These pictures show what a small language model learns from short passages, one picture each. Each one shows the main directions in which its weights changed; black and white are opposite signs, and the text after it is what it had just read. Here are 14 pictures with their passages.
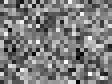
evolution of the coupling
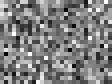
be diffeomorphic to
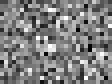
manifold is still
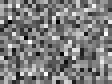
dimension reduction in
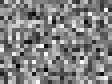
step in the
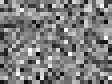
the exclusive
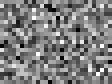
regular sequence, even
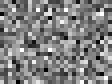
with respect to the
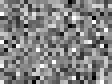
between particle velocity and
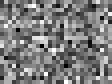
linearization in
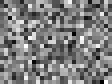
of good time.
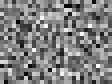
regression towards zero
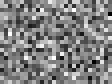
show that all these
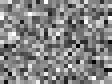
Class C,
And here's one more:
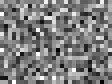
ball at time
